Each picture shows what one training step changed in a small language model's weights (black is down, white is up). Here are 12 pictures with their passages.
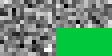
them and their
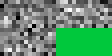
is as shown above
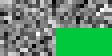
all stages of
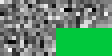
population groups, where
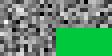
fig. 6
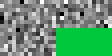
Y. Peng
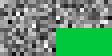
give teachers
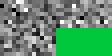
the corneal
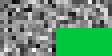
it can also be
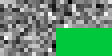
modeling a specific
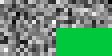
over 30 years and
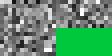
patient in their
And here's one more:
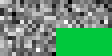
to overtake
